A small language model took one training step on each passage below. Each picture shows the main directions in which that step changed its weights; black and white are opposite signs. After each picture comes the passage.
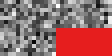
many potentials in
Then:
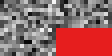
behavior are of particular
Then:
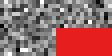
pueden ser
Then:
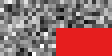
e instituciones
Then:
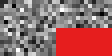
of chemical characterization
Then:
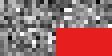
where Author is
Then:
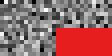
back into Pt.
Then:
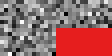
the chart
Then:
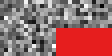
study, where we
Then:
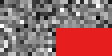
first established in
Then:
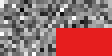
of pixels in
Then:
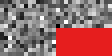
A1 presents some
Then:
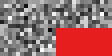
s chart can
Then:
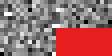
different ($p >
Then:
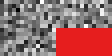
to cover the
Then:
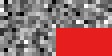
recordings of
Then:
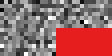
formula better than
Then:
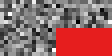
and their corresponding
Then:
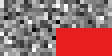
can see that through
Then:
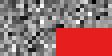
13 de maio
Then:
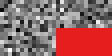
like the Global
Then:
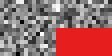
in the world.
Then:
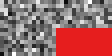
As a result we
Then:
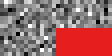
payı bu
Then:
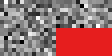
voltages. The
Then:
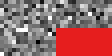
por esta revisão
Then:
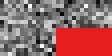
average multifractal
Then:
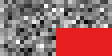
в августе
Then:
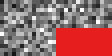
distribution with a
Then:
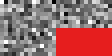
after REM and
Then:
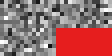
children in learning a
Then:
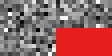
trips, and
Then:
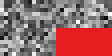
affect the invariant quantity
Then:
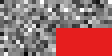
groups, 20 were
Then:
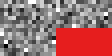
author is a
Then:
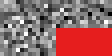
edición de
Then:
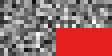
and impact of their
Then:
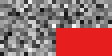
model. In other
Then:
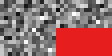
have the skills and
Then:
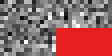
modified by increasing
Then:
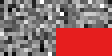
coupled to a given
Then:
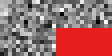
fixed diameter,
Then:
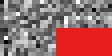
may be used to
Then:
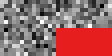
of the plastic
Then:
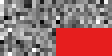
based on previous
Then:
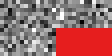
Sciences (PhD),
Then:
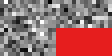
é também exemplo
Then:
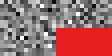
measurements. This has
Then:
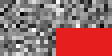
time (as measured
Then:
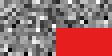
adding industry fixed
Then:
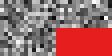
formula are derived
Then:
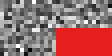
and organizational
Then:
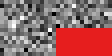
a diffusion
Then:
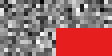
por estrés que
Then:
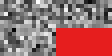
analysis is restricted
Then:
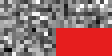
individual droplets
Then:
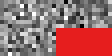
Er is
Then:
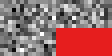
\left (A
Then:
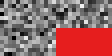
training under limited
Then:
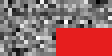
The college
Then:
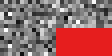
music and digital
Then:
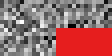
we can generate
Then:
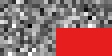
the three thicknesses
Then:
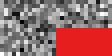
{d A
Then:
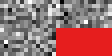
is a longer
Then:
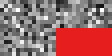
that the variation of
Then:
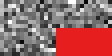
to solving this
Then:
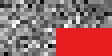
a biogenic
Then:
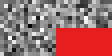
$g$ is
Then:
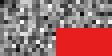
of respondents was
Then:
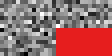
historias que
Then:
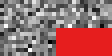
the experiment \item
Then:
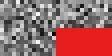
capazes de
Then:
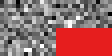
a través
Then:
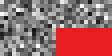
calculated using the
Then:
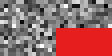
the plasma
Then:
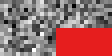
away from the
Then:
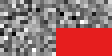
par for general
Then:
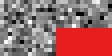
distribution are estimated.
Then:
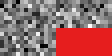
between the units.
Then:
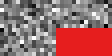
та усній
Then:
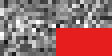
aralashma 2
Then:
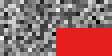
to the org
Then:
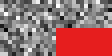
discard a
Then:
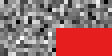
cases out of
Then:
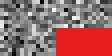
instances the masses
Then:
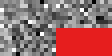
na pandemia.
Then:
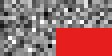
extraction leads to
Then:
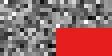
Les conditions dans
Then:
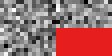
in M_2
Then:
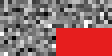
finite element modeling can
